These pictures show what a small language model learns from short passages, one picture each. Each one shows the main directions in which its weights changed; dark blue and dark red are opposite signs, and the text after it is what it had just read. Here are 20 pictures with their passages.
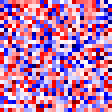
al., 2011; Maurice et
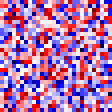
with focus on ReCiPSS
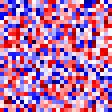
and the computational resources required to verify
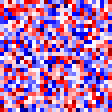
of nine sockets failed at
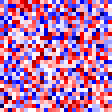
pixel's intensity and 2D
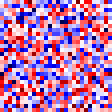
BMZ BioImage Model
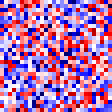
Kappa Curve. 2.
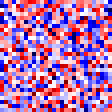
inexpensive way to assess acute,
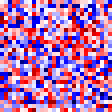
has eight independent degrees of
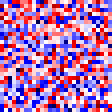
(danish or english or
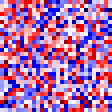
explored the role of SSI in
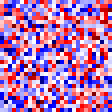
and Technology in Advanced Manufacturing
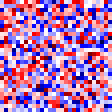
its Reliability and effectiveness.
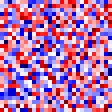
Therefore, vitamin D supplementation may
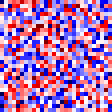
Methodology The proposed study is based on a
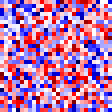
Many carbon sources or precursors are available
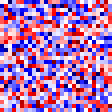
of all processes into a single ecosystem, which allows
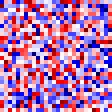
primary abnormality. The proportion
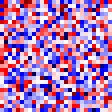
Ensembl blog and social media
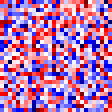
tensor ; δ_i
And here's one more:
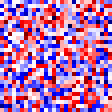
and documentation by photographing and
